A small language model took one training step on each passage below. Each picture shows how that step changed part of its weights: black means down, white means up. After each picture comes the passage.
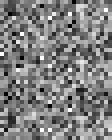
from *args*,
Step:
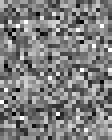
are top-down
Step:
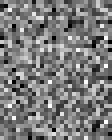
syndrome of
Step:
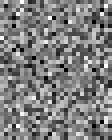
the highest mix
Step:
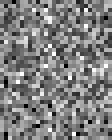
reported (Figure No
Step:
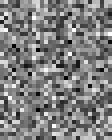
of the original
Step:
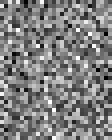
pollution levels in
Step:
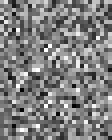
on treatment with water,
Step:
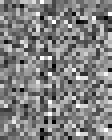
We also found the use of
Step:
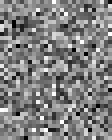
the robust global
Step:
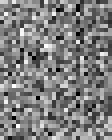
of pulsed
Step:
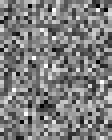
in CPS data or
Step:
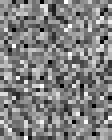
Science Teaching:
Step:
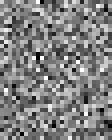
relation to climate
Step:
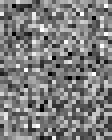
N HCl as a
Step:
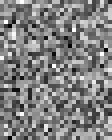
to cover the needs of
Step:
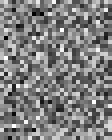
knowledge exchange across experience
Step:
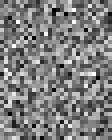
word okay in
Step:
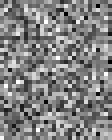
ultimately the
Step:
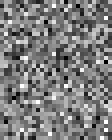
panel click on
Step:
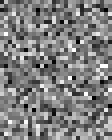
Despite this
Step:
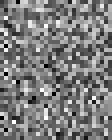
demography. The
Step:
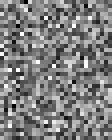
from each sector will
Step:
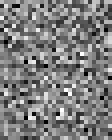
are acceptable or
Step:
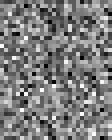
includes tasks like
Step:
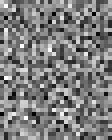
Brain damage
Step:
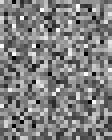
escenario con
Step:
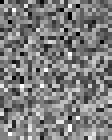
to clarify
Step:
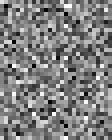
is the wavelength
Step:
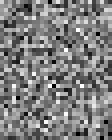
and time series Figure
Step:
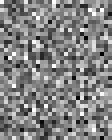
B. Properties The
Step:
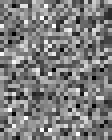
with other factors. This study
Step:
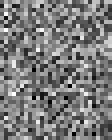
may enhance this effect
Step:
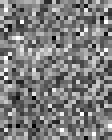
management system. All management
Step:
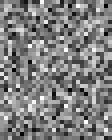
on 1% agarose
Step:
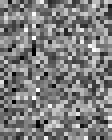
components that contribute
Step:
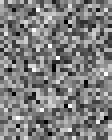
conducted at Harvard
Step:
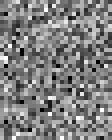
employer Mean SD
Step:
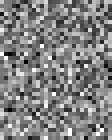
deviation between calculated
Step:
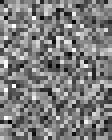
These structures could confine
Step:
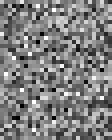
and analyse a fatal
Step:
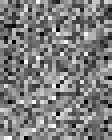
developed model is based on the
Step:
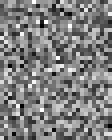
being from a poor
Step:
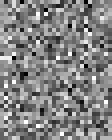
further extend their community services
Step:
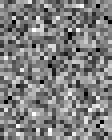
As a preventive
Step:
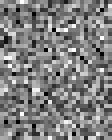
1 month VAS
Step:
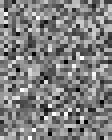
creates many scientific and
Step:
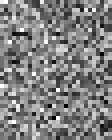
and present a comparison
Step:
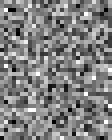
(including part of
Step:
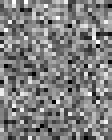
interests include big data
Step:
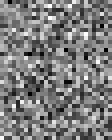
favourably with
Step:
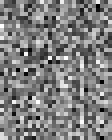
VSWR of
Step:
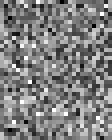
and NARDL model
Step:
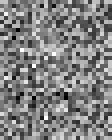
anxiety. The
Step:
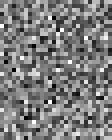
factor of 10 (for
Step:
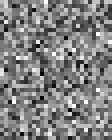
industry are governed
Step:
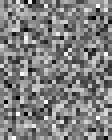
which causes a
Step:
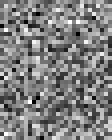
of Human Resource
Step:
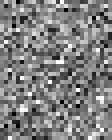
have used predefined
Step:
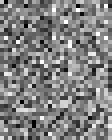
epic film.
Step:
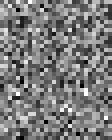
transactions. -
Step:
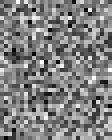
set of courses²
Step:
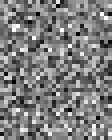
pattern that is understandable
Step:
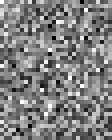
the endometrium,
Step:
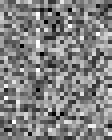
What are the effects
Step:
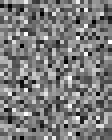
environment. This paper posits
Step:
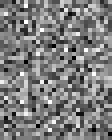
that overlap with the
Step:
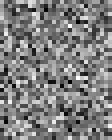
we have two cases:
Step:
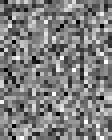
in software using 2^n
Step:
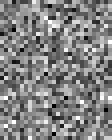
informed consent
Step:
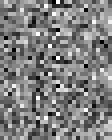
also affected above 4
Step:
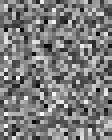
improve matters and undo
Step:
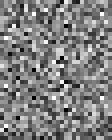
allow to switch
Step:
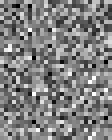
as a set of scientific
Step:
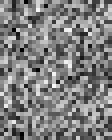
to themselves-
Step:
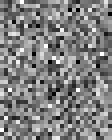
were sacrificed
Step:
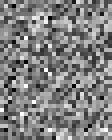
2018 and is composed
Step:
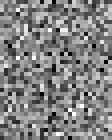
Table 1. A very low
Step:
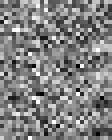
of them can lead to significant
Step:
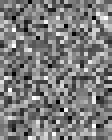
salesman problem
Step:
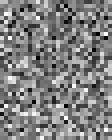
An overview in United
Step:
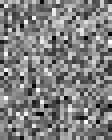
that point to different
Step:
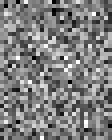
inability to relieve
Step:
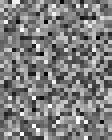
low level of comfort
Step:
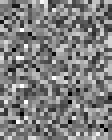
in the direction of
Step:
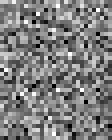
reliability comparisons
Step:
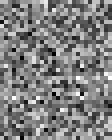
in this subject,
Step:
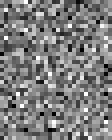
value has not significant difference
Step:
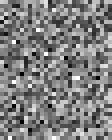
in a structured way.
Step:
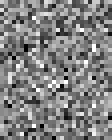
the respondents have knowledge about
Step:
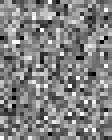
numbers of treated
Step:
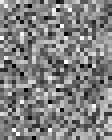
the identical key for
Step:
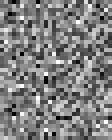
influenced by other
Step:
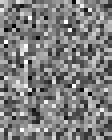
[5]. Six test
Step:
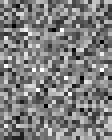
approach to solve part of
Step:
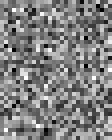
the TRL level,
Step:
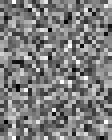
(Ar) at
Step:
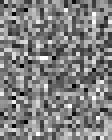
Moreover, a
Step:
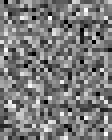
– Journey to
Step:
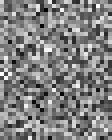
valve diseases such as
